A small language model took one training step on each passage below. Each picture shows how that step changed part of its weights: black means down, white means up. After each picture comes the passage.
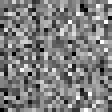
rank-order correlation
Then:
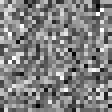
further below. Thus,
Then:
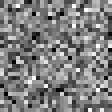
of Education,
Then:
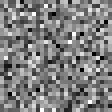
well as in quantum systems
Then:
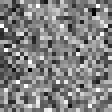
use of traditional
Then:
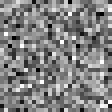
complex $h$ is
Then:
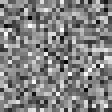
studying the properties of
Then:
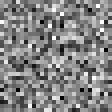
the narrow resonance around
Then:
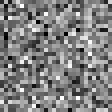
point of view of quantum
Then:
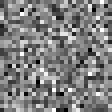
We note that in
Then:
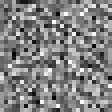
energy per unit length.
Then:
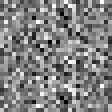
reminded that for
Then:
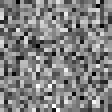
heuristic methods.
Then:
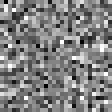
each iteration is
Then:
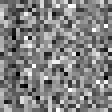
(1) for period
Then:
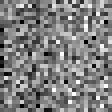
may even use only one
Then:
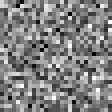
the investigating collision processes
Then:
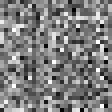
scattering, but when the
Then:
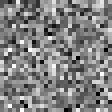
step, or by
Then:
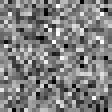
plateau phase.
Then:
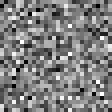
triplet species
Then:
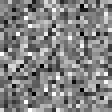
continuum floor level
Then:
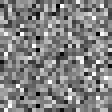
gradient updating
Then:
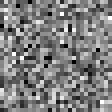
location, we then
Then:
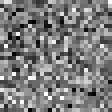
and $\tau \in
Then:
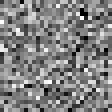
attempt. This
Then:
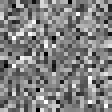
of exact results in
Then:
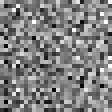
terms of hypergeometric
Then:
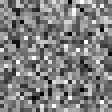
a statistical uncertainty and it
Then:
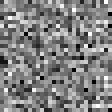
us the clues
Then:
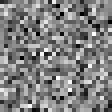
significant progress in
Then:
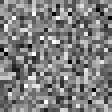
and creative works
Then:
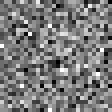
resulting QUBO
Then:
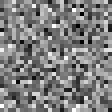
oceans and
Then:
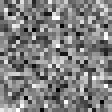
the Govt.
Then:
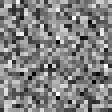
at the highest
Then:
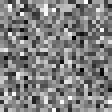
vary from 0.5
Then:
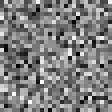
in an environment having
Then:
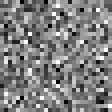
relates to the sum
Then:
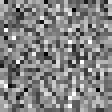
an open problem: are
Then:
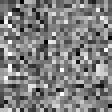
its close cousin
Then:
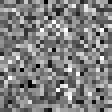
followed up to high
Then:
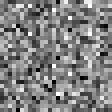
transitions at low magnetic
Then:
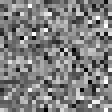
SQCD are
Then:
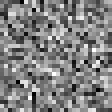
the second order correlation functions
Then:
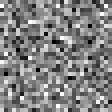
MHz configuration) on
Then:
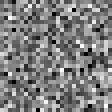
state energies in each
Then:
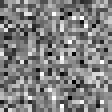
simplest possible way,
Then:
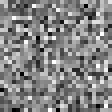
build the required processes
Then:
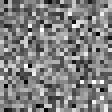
testing data are shown
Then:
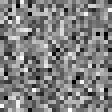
proposed DiffAttack
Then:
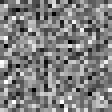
etc.) which
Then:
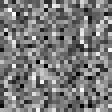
we will see in the
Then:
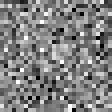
states come from
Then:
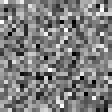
ferromagnetic systems.
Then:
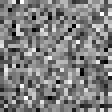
of leakage from
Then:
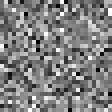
components of the vectors
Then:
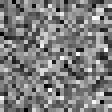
divergences which do
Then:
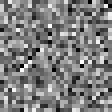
The deuteron form
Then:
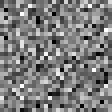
electromagnetic fields. In
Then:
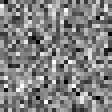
related problem is, that
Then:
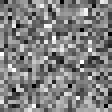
of wHTT
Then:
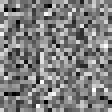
in two early type
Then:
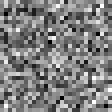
the hard trials than
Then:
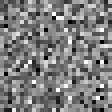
property is set to
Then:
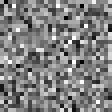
T_K$ as
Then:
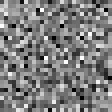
Asymmetry in this diagram
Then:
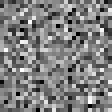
from incorrect
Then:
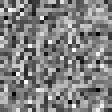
published between the
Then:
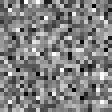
each of these cuts
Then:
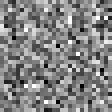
years ago
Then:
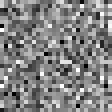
infra-red features
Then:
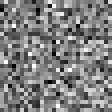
position scrambling
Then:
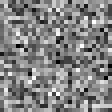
the contribution of the
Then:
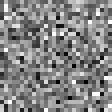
that the scalar field defined
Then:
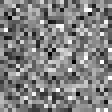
possible choices for the
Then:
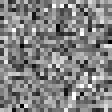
the assumption that a
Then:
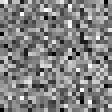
repeated migrations
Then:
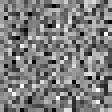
embed distributed agents
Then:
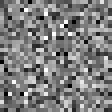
OLF means that
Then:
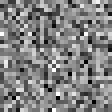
test at the root
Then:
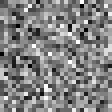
(the strictest
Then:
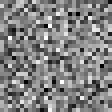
typical POST
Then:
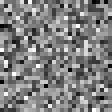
and is obtained with the
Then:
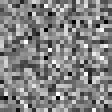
is located at the
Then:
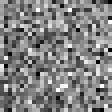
lyrics data to
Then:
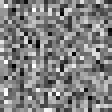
coming from the
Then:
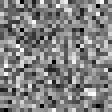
to have weaker
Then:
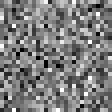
element-wise product between
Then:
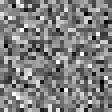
could be proposed to
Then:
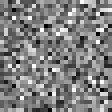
to extract a
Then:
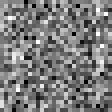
disks. For these
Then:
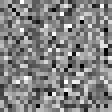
altermagnetic density
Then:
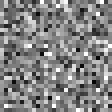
to maintain a
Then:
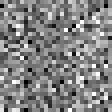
software optimization using
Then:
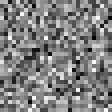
configurations of Fig.
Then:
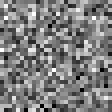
and employing Eq.
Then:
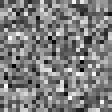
we consider the probability amplitude
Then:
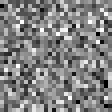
to give more accurate rates
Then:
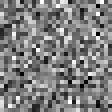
to isotropic one
